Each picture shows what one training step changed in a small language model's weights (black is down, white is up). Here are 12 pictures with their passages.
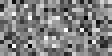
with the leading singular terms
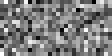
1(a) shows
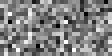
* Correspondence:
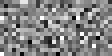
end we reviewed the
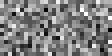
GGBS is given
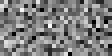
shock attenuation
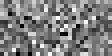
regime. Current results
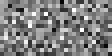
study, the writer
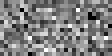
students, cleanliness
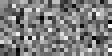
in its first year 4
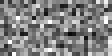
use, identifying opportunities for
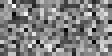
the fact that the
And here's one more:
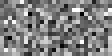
$\lambda$ as for
